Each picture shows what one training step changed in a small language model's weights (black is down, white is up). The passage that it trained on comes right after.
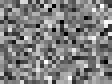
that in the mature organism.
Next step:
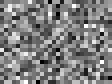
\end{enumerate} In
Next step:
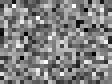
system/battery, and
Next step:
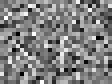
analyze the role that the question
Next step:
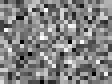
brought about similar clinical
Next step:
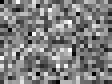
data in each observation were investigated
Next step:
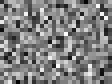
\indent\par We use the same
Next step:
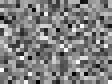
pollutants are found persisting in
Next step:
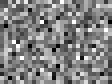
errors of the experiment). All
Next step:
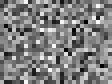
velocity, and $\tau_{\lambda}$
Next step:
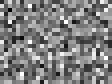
without changing the current at each
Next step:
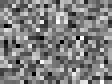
observability of eigenfunctions of the
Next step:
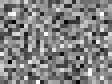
offensive Ukraine
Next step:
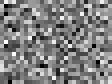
anti-seizure medications were
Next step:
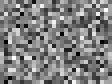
its value for the extrapolation
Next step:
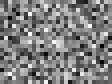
Example \ref{WM}
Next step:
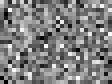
available. ELSA is
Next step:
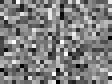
systems are often perceived by
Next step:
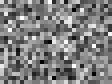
value at which such qualitative
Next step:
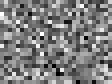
solution for an already existing graph,
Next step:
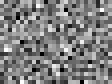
slightly larger than the expected size
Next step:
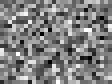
cannot be explained with any two
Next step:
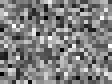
data-driven and
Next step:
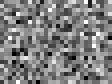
with inhomogeneous parameters in the quantum
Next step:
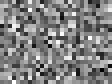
$G(t)$, consisting of
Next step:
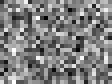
the economic growth of the nation
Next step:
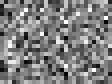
[A] for the details.},
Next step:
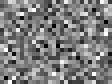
where gradient and Hessian are
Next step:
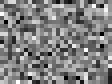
and HT methods, respectively. The
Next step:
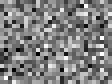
Concentration of particles results in
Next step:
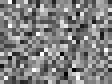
derived from Mathworks Matlab
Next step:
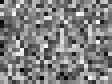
them some misconceptions about
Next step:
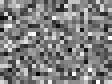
programs do not directly
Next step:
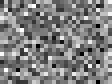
non oriented graph associated to
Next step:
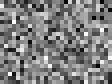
Finnish economy.
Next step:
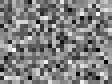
the selection of...'',
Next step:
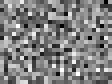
findings will enrich our
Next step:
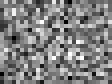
\ref{zcm}, reduce the
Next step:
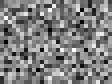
around the equilibrium,
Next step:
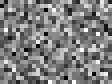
to show that $\tilde{\varphi}$
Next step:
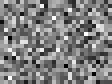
every $k\in\NN$
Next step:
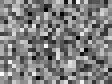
\omega_T$ is the larger
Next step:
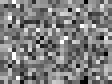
$n$ distance from its
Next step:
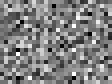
rearrangements, etc.
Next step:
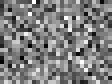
Cambridge CB2
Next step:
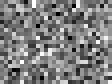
the polar phase is stabilized
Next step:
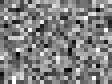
simulations. We find reasonable
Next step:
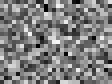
\sqrt{t}$ satisfy the second
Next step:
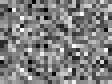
local extinction of these species.
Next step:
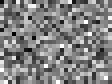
markers/factors and
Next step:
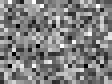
in treating $c_1$
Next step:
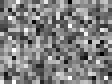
Introduction The rise of
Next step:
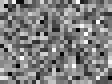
Climate change. The
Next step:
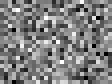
coefficients $C_0(d)$,
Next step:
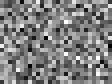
pathway, higher in energy with respect
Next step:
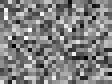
using a manufactured
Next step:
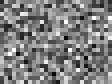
knowledge horizons. Cultivating
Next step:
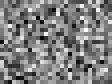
equations: \[ \frac{\partial
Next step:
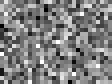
local time of arrival in the
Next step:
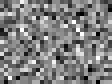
contributions only provide small corrections
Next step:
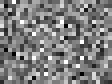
hyperbolic midpoint method
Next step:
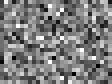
The diversity and flexibility
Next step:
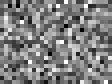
Invocation Name to
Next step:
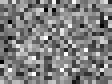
other studies, even from different countries
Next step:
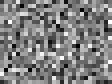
subset of $G$ containing the
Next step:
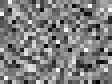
\to M \otimes_R
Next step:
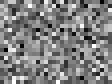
to their theoretical and conceptual
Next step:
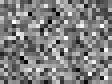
Ogun state? Methodology
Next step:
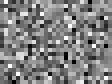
all $\alpha$-dimensional representations is
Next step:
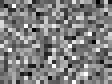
prevent delayed gastric
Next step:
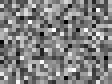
has been suggested that the finite
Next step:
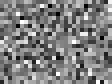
ranking comes from the
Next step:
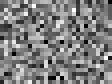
expressions of the eigenfunctions.
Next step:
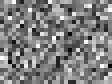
in the FRW metric in two
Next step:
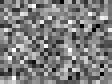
integrated spectra arises from their
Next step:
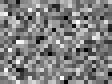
that captures and reuses
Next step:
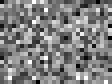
is protection from the environment:
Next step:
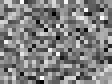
UNet encoder, we
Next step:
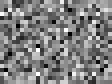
the initial double parton distributions
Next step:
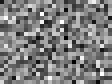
more robust and more accurate
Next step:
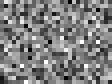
some positive integer $k$ (the
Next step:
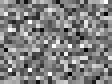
23rd, and
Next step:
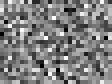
Communications on Pure and
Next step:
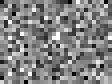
(GR) in frequency domain,
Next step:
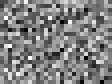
statistics of mean and standard deviation
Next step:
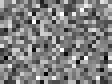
for global roaming and
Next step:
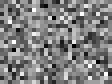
high amount of protein
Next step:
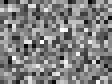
the upstream moving
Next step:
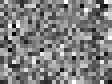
three parameters, SO excitation
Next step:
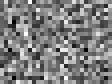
ratio is about 4, suggesting
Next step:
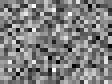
give an exact representation and a first order
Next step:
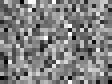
0.34 (compared to
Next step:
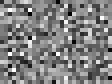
(OIC) member
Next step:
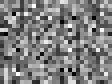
group of all derivatives of
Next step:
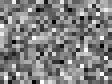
the case of a FM
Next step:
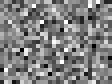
preserving the property that there are
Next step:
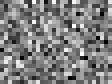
The dots are experimental data. The
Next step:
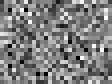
energy (eV) D_H
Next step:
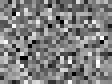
was used at an ion source temperature of
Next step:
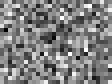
expanded in an operator basis as
